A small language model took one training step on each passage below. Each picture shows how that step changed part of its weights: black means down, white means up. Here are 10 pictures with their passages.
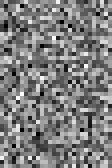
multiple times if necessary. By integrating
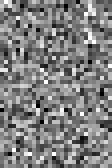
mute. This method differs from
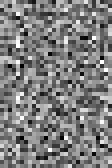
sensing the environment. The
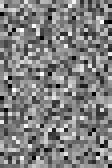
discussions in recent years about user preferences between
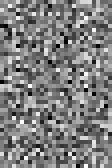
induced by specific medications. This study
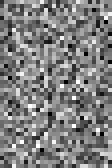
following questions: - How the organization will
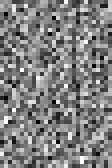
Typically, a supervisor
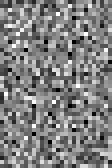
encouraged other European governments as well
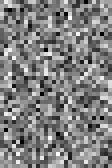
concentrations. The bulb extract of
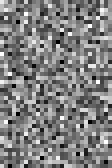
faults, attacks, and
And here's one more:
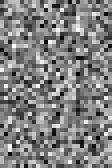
of SMF as it can be seen
